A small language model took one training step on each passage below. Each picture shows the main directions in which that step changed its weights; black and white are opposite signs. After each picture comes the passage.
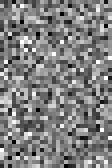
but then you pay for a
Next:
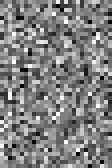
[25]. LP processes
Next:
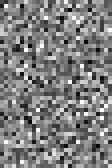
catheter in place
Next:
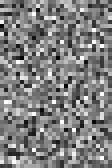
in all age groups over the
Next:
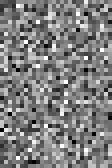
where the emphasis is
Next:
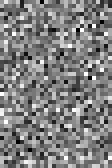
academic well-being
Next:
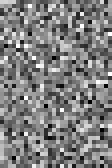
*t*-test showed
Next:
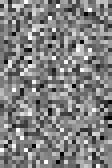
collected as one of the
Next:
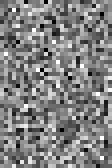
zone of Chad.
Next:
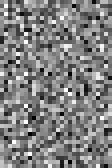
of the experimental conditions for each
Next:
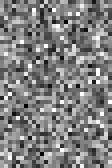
filamentous fungi
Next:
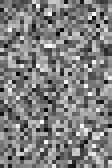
it was essential to
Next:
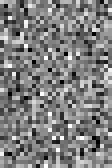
low-field MRI
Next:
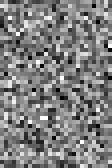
with acalculus
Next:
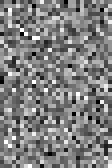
proteinuria, which
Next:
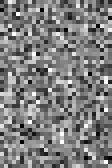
the distinct spatial
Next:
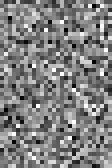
Those willing to participate
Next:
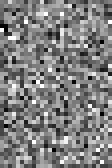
markets (Dinata et
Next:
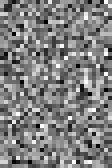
endeavors to optimize
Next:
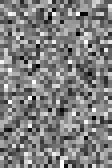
abnormalities via
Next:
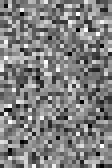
temperature decreased with increased
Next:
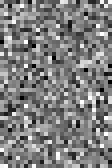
real-time, and
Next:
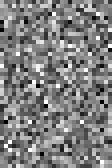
Communication is the true
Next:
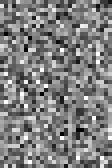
and climate science.
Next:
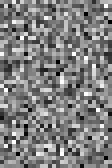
clean and ideal
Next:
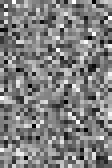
to ensure proper use of
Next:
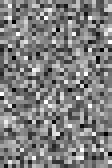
ability of every student
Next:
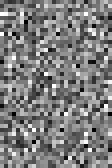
a way to tackle
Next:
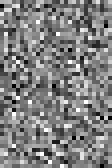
effect on its struggle
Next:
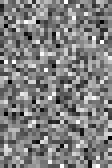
and computer aided
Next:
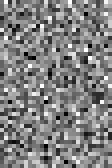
10 and 19 years, with a
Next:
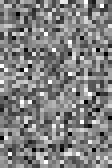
forest cover in a
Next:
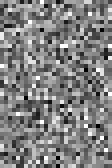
The continuous contamination
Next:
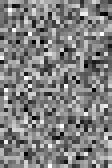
other religion group.
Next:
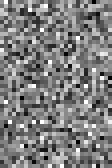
with feedback is shown
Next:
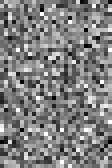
relationship between the acceptance of
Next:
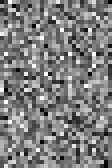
the presence of a large
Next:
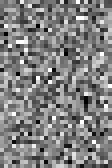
to vans. Each of
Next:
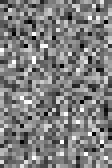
1.2 Technological
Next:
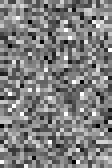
C. Yang, W.
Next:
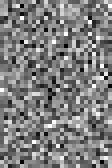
Cu, Zn,
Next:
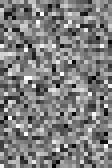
for Smarandache
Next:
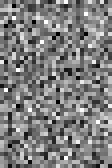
a study by Xin Lv
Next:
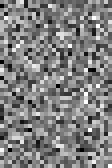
exceptional performance, achieving
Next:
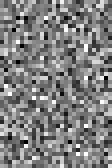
little to draw
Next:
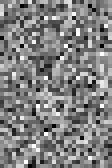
current electromagnetic
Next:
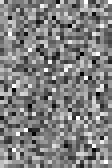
conducted by International
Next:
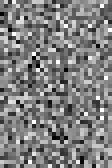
the survival of the
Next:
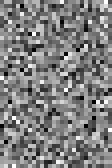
S1: Groundwater
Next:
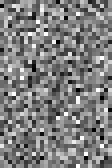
Because this model has been
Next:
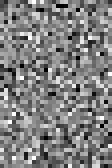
new moire interferometer
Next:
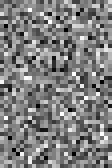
where students envisioned potential
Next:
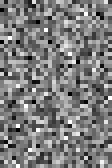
The results show that the proposed
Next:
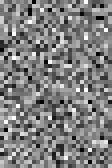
29 %8 International
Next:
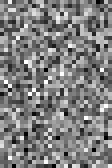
reading the given text
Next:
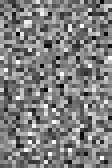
to better shaped
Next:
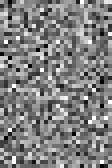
changes the optical properties of
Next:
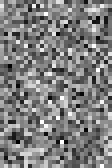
creation of collateral
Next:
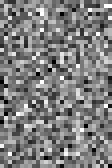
fee rates. More
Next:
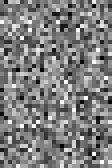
possibly through the interference
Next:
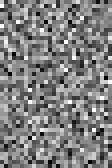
outdated educational programs for
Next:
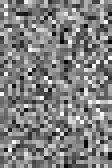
of Innovative Development
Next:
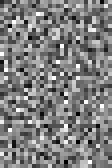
on the plasma
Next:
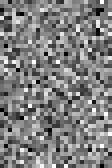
that the genre deals with
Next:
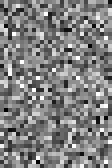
POS predicted
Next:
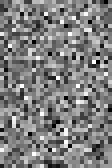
keywords. Thus,
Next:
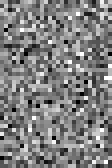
this study. DATA
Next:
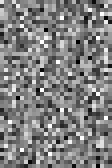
unit to facilitate
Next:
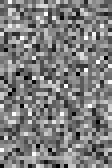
other words, figure
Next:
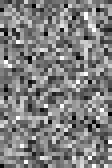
to adopt citizen
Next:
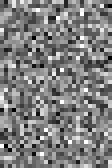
strength in a
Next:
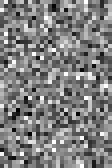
of the mathematics
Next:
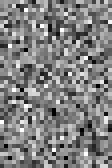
15-29 is considered low
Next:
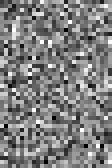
the point symmetry
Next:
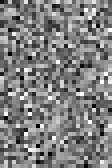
the presentation feature, the
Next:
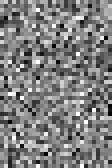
controller, to show
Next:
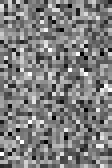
on evaluating the diversity of
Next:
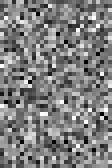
by related promotional materials
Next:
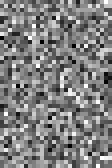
optimal): inject the
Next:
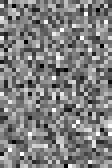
Model Accuracy
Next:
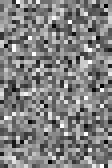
parallel link
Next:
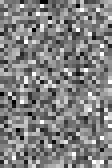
cell sites. One of
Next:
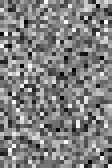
for two hours [21].
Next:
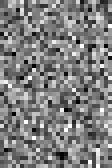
concentration of 40 μ
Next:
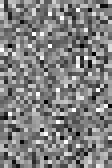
evoked significant ($P <
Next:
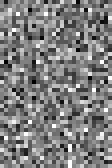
a fatigue test
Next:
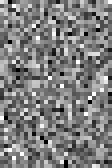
the presence of a soft
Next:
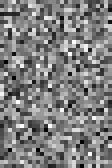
whole search space
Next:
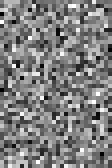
this palatial complex had
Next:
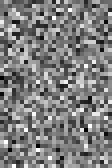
this issue collectively
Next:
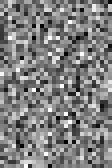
good. Hence, it is
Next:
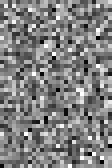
and every complex condition in
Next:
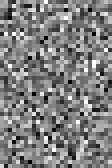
HIV: a systematic
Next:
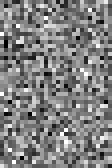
glucose to less than
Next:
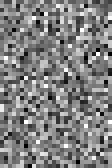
always negative and is
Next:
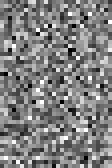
section is likely to
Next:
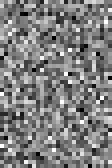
disorders affecting the
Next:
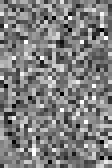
evaluating implemented policies To
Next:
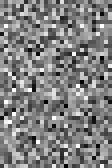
through various set of actions –
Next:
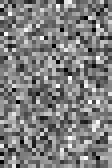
animals (Hassan
